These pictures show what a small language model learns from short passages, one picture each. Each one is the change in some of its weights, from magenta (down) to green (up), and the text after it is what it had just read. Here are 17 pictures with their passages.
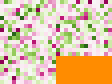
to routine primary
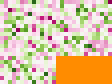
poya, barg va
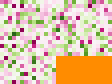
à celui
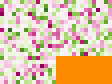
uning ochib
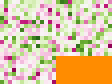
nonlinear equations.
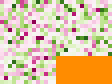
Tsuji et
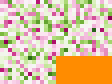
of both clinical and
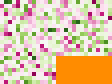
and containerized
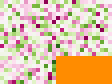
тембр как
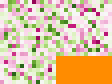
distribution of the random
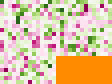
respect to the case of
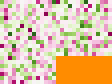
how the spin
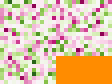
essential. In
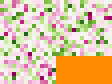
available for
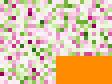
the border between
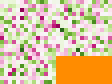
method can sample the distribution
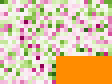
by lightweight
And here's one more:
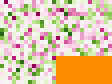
agrupado ao
